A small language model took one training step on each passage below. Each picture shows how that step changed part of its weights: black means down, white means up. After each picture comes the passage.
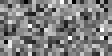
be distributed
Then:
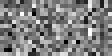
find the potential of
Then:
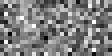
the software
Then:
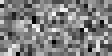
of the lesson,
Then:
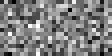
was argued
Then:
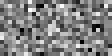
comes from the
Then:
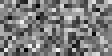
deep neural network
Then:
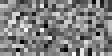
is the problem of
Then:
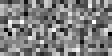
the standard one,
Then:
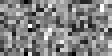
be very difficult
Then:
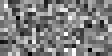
of the face from
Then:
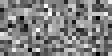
law and the
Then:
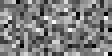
is optimised to
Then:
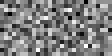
in physical units
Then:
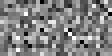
object $-i
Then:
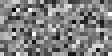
that results in directed
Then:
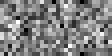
degraded or
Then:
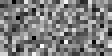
ensure smooth
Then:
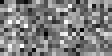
to represent the same
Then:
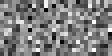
the fibers
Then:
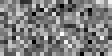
be concluded that
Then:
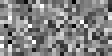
robust computing
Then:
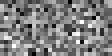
of the bcc phase
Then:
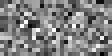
care as stated
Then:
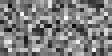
in a typical time
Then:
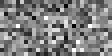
by a Hanning
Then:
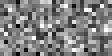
pulses with
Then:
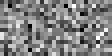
classical limit for our
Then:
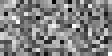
stress that the
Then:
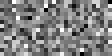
and project managers
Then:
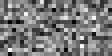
OF RAW
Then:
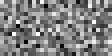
the boundary states
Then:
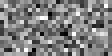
at a temperature of
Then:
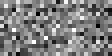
Things devices,
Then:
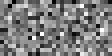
- \Omega
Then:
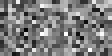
detect possible fire
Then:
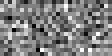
about 2.5
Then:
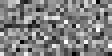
problem-based methods is
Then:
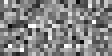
the next state when
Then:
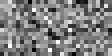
indicates the location
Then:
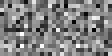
observed for the linear
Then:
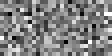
field by extending
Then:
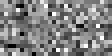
.11em plus
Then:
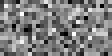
medium at a
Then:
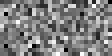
but with different boundary
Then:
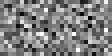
correlation functions can be
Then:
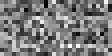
the Γ point
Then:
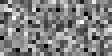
recent data of
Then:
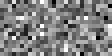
adequately best
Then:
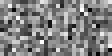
earlier studies,
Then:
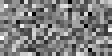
see that this is
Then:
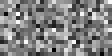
is located with high
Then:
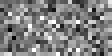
which happens if
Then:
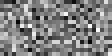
choose the
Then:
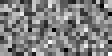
for different values of
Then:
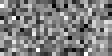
the adiabatic
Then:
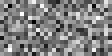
in total trade has
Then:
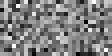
length of interval
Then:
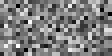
balances and
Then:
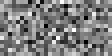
be’ had been
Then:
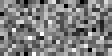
extension, the
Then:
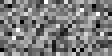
We clarify
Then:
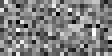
in Malaga
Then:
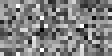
and Dr.
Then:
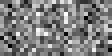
they provide a
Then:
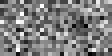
rate, l/s
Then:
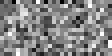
\bquark and
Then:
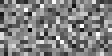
models would include the
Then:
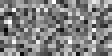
a third
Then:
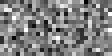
of the review.
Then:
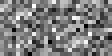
found that this compound
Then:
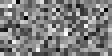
most common age
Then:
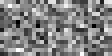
representation during the
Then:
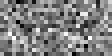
mediated slow
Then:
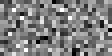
of entropy:
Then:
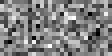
method for estimating
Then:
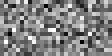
and employment,
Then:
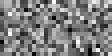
a significant relationship between
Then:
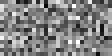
calculation is the
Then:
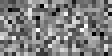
propose ways to
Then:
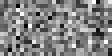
days and number
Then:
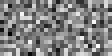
in the form of an
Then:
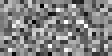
to be able to
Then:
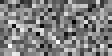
are the API
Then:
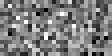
1 comparison:
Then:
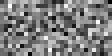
an European
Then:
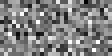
those classes.
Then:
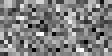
compounds will be
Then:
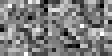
represented by an
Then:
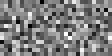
behaviour of Cross
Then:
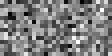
exponentially many
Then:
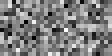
In order to assure
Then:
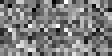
model In order to
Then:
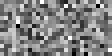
papers help
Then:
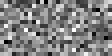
like the students to
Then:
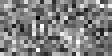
the 5E model
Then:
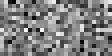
by bands crossing
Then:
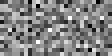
framework of the
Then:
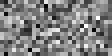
harm to the
